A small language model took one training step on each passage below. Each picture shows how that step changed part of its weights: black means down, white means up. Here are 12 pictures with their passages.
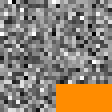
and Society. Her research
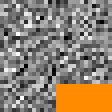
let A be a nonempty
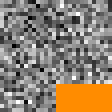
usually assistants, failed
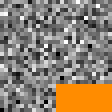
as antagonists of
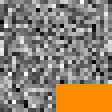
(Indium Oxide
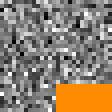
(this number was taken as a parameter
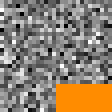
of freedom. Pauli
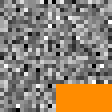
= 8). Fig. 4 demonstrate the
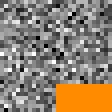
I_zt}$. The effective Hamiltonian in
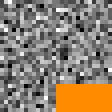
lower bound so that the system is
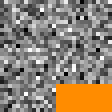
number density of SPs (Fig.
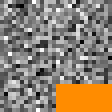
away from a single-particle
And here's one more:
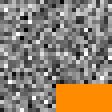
graphene absorber with
